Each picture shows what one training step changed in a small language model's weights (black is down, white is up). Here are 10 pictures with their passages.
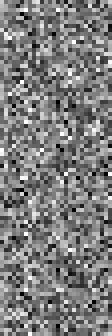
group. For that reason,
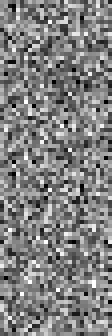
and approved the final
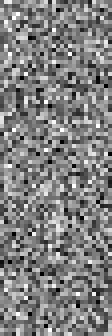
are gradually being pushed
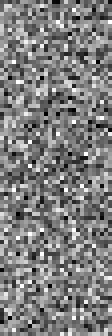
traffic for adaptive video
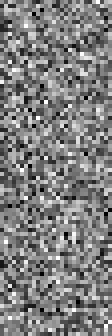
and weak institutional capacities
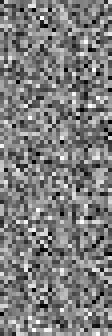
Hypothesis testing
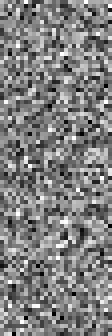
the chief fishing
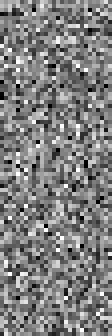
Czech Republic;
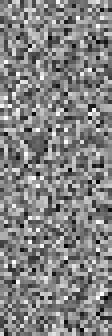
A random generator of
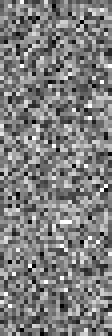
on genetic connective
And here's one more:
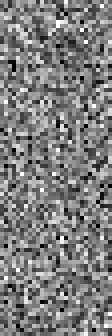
optical access networks.
